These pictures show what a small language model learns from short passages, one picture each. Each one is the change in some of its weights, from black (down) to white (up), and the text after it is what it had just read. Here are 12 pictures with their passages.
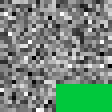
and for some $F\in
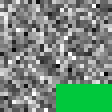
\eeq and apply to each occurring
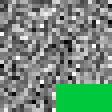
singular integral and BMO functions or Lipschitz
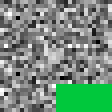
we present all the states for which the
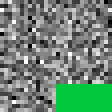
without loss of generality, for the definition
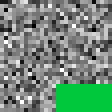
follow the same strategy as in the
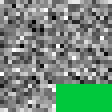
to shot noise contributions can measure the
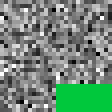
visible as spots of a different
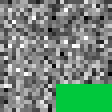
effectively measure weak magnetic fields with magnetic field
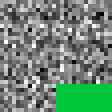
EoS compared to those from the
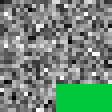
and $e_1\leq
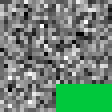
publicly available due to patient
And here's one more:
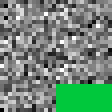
in the probability distribution. As a
